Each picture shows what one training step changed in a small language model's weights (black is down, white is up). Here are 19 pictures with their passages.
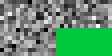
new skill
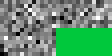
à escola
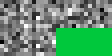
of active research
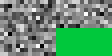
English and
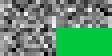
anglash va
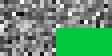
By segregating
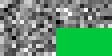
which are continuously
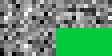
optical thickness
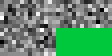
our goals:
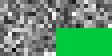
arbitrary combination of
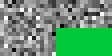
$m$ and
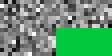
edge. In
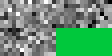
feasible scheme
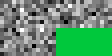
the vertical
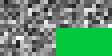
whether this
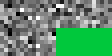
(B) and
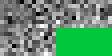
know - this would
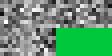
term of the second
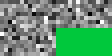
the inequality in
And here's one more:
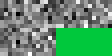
In other words,
